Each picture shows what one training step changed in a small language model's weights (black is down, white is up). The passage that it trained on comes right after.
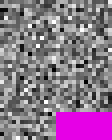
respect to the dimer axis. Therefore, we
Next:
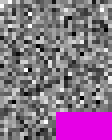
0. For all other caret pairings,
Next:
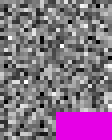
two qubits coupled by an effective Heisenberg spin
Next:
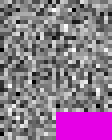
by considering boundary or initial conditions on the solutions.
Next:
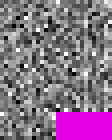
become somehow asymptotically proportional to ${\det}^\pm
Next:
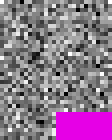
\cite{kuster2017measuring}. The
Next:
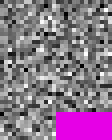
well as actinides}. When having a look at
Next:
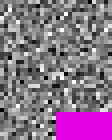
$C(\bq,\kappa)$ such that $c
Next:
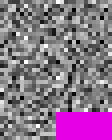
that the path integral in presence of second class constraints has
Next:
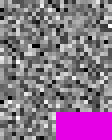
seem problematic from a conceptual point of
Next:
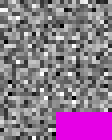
summary, we have the following procedures to
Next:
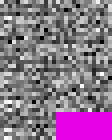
yields strong image contrast and allows to visualize soft
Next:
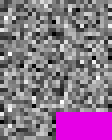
abstract ray $r_j$ intersect the
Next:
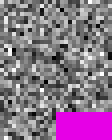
in the $(\alpha,\beta)$ plane after deriving
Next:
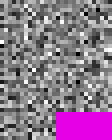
Chen \& Ankenman (2006). Four
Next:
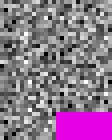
of the coproduct follows now directly from Lemma
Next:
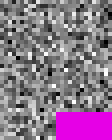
Kingdom.}\\ (\today )
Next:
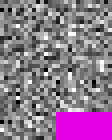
the land points is considerably more costly due
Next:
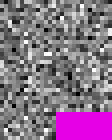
no exception. It is transforming the way we
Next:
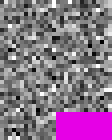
H$ is a 1-nodal rational curve
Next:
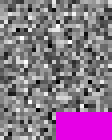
manifold (\ref{eq:bowtie})
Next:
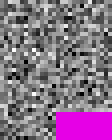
$n$. We conclude that $E_n
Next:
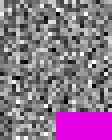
$A_{\mu}$, and the Dirac spinor,
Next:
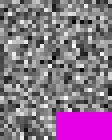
$\tau>0$ obtained from the reduction $\mathcal
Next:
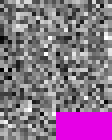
and , translated in the boson language, implies quite
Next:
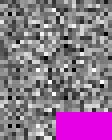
the system we wish to solve has the form
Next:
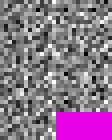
the 3D Overthrust model as
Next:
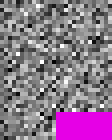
full relaxation dynamics of the ASEP by using the
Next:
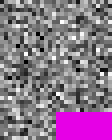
and $n$. Finally, using the above results,
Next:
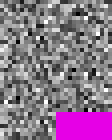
leading to inaccurate value grounding in a
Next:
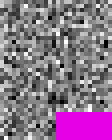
in form, (5.4) holds.
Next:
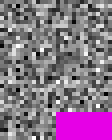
morphisme induit n\'ecessairement
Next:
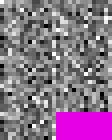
low temperature properties of these two materials: The
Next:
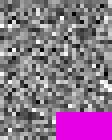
distance of 1~fm gives a small
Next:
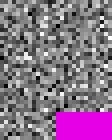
Together with the previously known equivalences and separations,
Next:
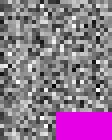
in the effective lagrangian and in the
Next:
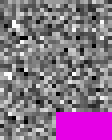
inner regular, with non-orientable regular quotient
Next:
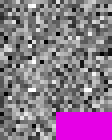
eliminates redundancy and enhances the
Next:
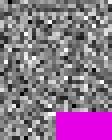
candidates. One example of especial social
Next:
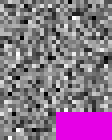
chosen as the best plan. The uniformity of the
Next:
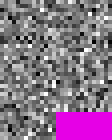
class. In both cases, a characteristic energy density can
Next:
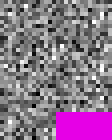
distance between the two vortex sheets are in the same
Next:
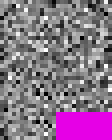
that $V$ is the realization of the corresponding Lie
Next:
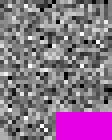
0$, then note that $v_{p -
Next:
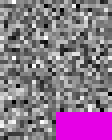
them in section \ref{sec:simu}
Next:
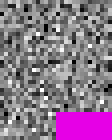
showed that in the absence of inter-atomic
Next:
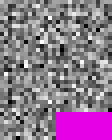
pla\c cant \`a des temps
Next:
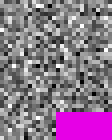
simple Riemann solver, Suliciu relaxation
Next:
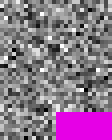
regions $C_{i}(p, p')\subset
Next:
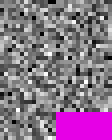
eigenvalues) is not equivalent to one where these same
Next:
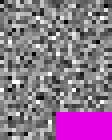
and $+5.1$ events for
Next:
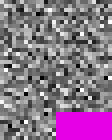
models.}, Bayesian predictors can be approximated
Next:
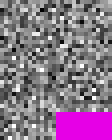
of the dynamic color display using stepwise FP
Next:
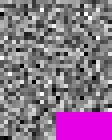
with a free-free absorbed power-law
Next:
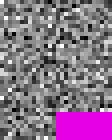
to the GM-VFNS cross section shown in
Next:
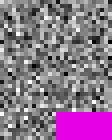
pulsations in the hard X-ray and
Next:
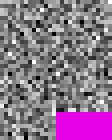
of this blazar, possibly providing additional constraints
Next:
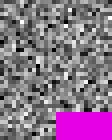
n$-latin rectangles} on
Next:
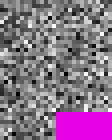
partly or completely replaced by higher order derivatives of
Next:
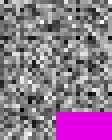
this scenario, the helium detonation is
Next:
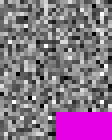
$k$. For $k=0$ it follows
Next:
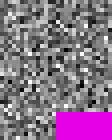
$0.4$ mm beam diameter, a
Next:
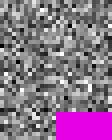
selected EOSs. Filled squares mark maximum
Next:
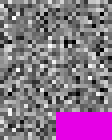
variations, for which fractional derivatives are known. The
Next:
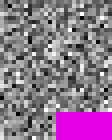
\begin{itemize} \item[(a)] For
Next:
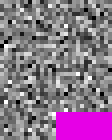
stars of solar metallicity. The stars
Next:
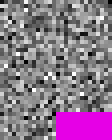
is that they are emitted traveling with an
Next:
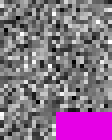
be a class of bounded lattices and let $L$
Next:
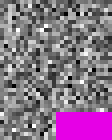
activity values. For $z/\ell<1$,
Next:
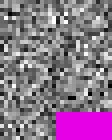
the result cited here (weak convergence of the
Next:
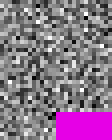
on non-negative values, the above implies that with
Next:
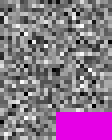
the accretion flow and jet activity. Based on these
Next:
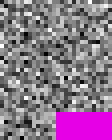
Emmanuel Schaan, and
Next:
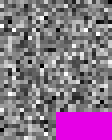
l} \] and the perturbed Ricci
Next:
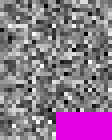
and cylindrical blade was
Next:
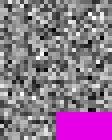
several. In these cases the O{\sc vi}
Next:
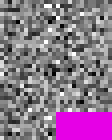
is of general type. \end{proof}
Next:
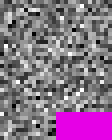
clear BAO feature is seen at $r \approx
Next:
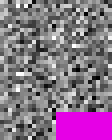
First we note that for any concrete values of elliptic
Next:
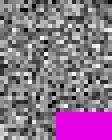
sequence $a_1ma_2 \cdots
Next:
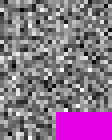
the following: \[ \alpha_k, \
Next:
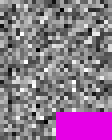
empirically that the full model is rather sensitive to
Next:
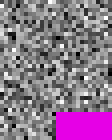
hermitian. ({\small Hint: make use of
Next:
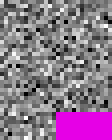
in $I$ if $V_i \in
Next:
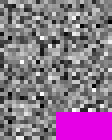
AA- and AB-stacked graphene
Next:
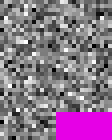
no UV divergences. From the
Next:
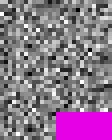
do not merely reproduce the local properties of the
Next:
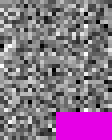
*discrete maximum principles*. Many existing
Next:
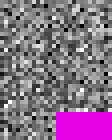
& Programming \& algorithm core & E & 242
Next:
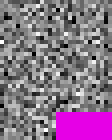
Figure~\ref{Fig:z4} shows the
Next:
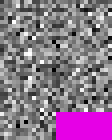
vision. The participants in this and all
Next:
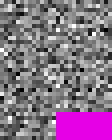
the telescope barrel to primary mirror diameter,
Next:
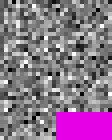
$h_1$, and (c) triangle diagram
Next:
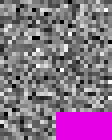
relaxes the dependence on the relevance assumption,
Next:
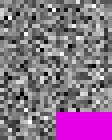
particular interest is the notion of {\em separability}
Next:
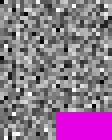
of 51.67\% and surpassing
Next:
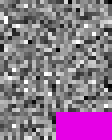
The octant energy threshold (OCT) was
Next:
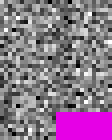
to the evolution of correlation functions and approximate it either by
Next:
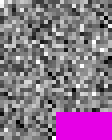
cases: one that allows for appropriate reactive dynamical
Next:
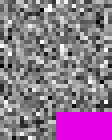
"virtual money" deposited
